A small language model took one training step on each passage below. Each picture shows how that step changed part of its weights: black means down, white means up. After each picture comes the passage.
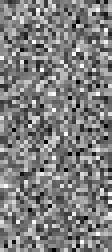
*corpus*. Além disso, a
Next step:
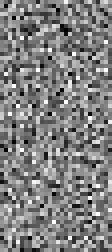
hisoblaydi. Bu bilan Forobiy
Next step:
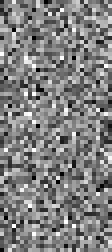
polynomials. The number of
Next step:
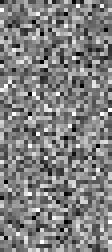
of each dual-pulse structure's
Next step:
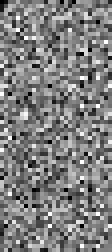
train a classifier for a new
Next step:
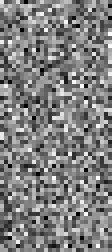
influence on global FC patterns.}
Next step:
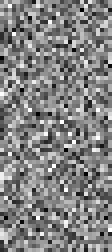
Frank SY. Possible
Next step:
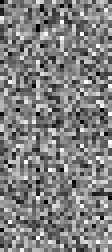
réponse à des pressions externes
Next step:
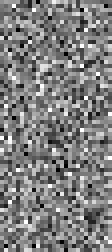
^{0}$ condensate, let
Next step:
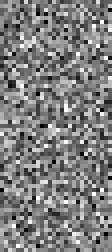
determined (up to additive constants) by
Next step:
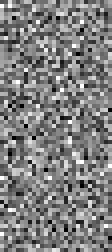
by a wider margin. So, we
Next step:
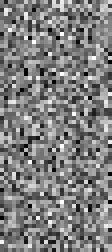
pair of boundary states, and a tower of
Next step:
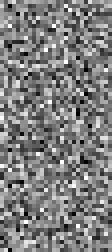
weaker players depend more heavily
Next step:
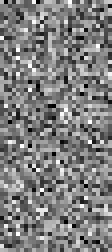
combination of spatial coverage and time
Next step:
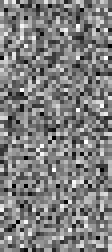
measured in W is 5 units. Allow that
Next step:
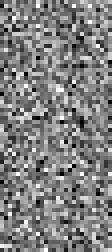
la littérature existante et
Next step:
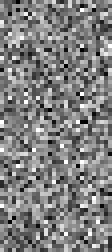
contrast. Understanding where a
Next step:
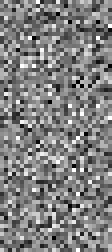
is placed inside a tri-axial
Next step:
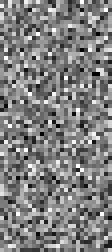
function of amplifier intensity gain
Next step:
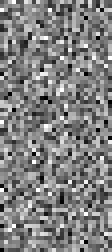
a state of the cluster when the cluster radius is
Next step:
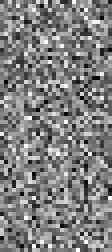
level is found in central and accredited
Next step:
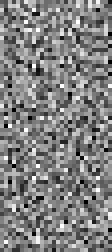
configuration with the corresponding consequences for
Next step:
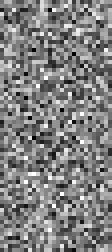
bahwa perkembangan Kain
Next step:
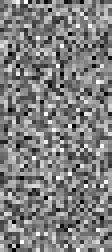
is further increased to 1:1 the population
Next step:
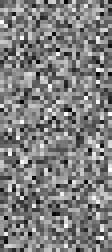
исследования. Однако
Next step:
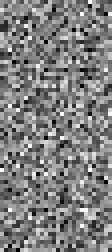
For the elliptical ring the
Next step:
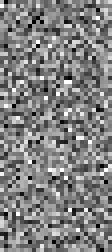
boy oila deganda, biz
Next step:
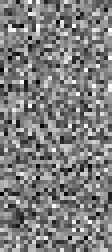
is $88.34\%$ with a standard
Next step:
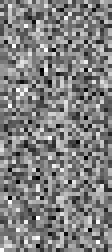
Environmental Science. IOP
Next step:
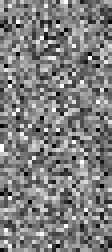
der spiller en rolle. Af
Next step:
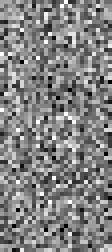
6. *Оглоблін О.*
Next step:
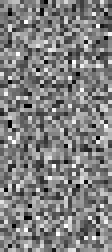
open access* can be reached.
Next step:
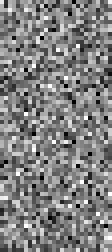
$\texttt{Dense}$ layer. We use
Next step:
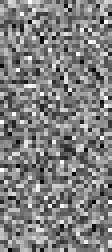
and mirror masses. In addition to
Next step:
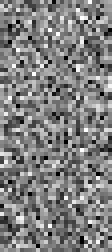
30 anos, e uma mais velha,
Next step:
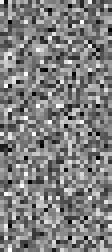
Śląskim oraz ich
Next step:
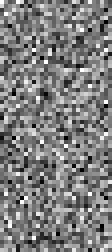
pueda trasladar al
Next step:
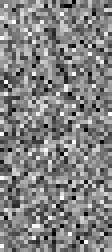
recent SNe and the resulting CR
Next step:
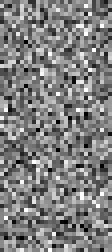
{\vphantom {{dx^\nu
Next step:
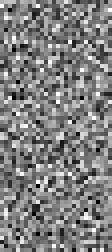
для Куйбышевского
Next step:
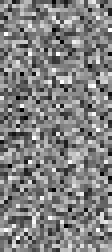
тўпланишининг иккита
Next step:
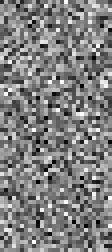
is alleviated. The CARM is
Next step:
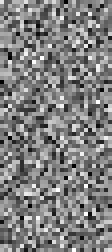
& \xmark & \xmark &
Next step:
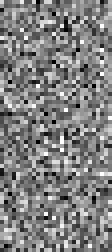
electron diffraction (LEED) patterns,
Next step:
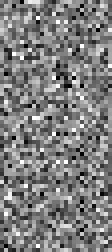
not necessarily convex but connected.
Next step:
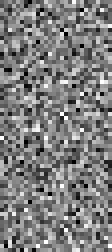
argue that nevertheless the theory does
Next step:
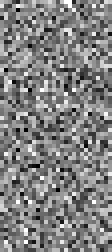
materials generally have lesser toughness
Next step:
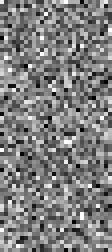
mundo e existir nele. A
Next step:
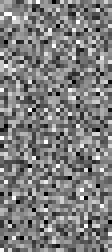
tos fie - - les -a - -
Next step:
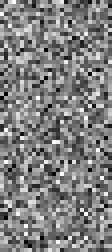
we study the sociology of disasters from
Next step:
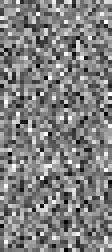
final target. Note that, when the
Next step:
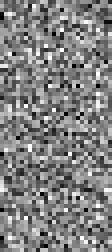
finding a restaurant or a point of
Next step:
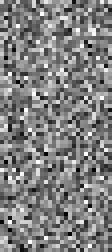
the ${\bf Q}^*$ wave vectors
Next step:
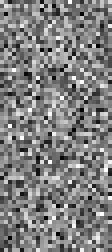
Esonturdiyev S.S.,
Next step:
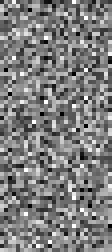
of the sample, and is consistent with similar
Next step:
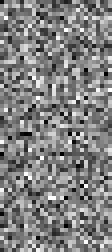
data presented, we could demonstrate that the phases
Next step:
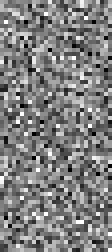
genetik tadqiqotlarga ham
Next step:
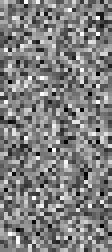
250\gev$, this region being similar to
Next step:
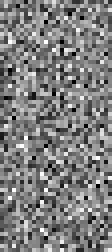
&=& \langle \bm{q} \vert
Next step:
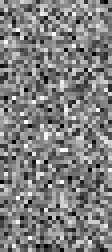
RS01-1 Keywords:
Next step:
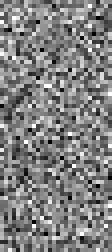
likelihood score, indicated by the
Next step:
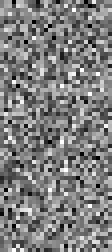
range than that of past and current generations of
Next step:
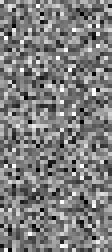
following \eqref{su11inv}.
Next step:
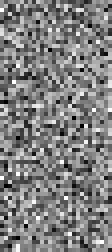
tadbirni amalga oshirish
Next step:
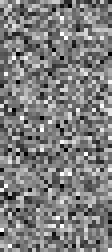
can operate in one of a set of modes,
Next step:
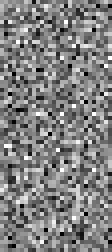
model the effective action with a simple power law
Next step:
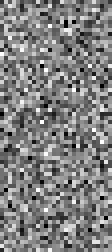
(1) and (2) differ only by an
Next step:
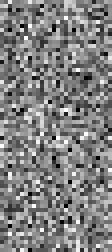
murakkab tizimlarda muhim
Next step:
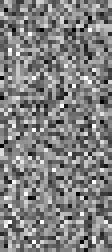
Perhubungan No. KM
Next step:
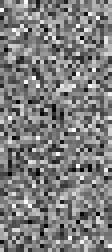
time are adjusted to equalize
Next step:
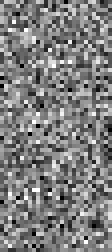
and/or higher connectivity. This approach should
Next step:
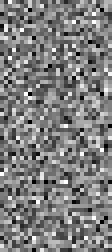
ular peremichka moslamalarini
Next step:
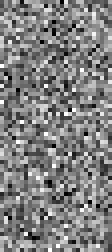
in eq.~(1) formally as
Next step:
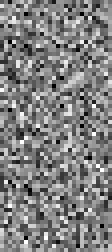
Liu (2012) considered a newborn
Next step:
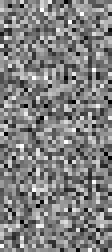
6 especies introducidas: la
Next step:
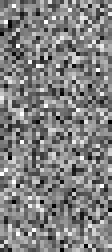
aniq baholash imkonini
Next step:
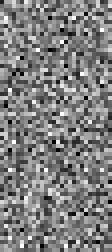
Search, because the network is considerably larger
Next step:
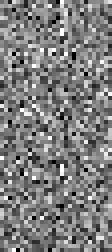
\maketitle To model the ionization lines, we
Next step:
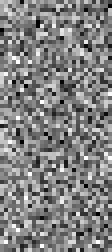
and destination, while the source and relay
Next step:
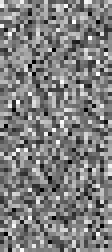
ҳатто фанатизм (ўта
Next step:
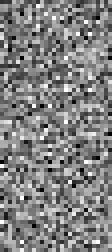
terikat dengan aluminium dan
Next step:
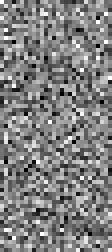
brightness centroid is near to the
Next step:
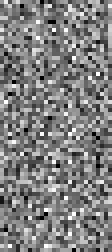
out, at temperatures $T \sim 10$
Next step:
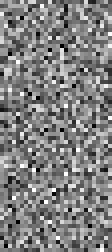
mechanics. Importantly, according
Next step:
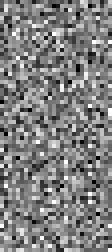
do processo de discussão e escolha que
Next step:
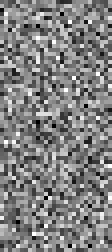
of 22--26 years is approximately
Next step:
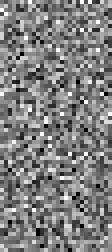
to the vessels are located at the
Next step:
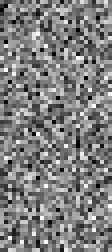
growth method for synthesizing a
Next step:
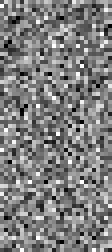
and contacted with aluminium
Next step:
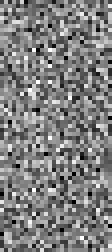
dimensionless parameter controlling the dynamics is $\epsilon
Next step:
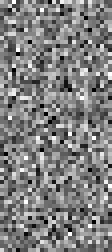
correlations due to its potential applications in a number
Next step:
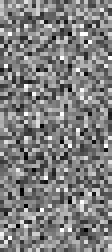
propagate the particles from the initial configuration for a
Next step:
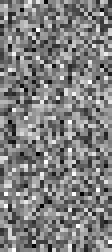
follows: \begin{equation} \delta =
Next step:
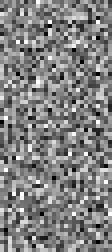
foi onde menor montante de
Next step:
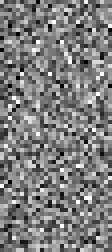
H and K bands were measured using 3 separate
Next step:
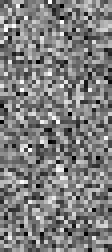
ensino de Biologia voltadas
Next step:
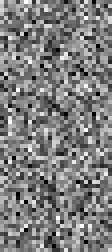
methods leverage the insight that only a small
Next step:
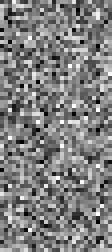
corespondența lui Petru
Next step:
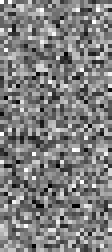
similar method that is based on quantum rotor formulation
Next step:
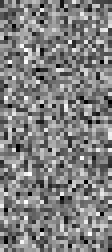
of component filtering of temporal mode
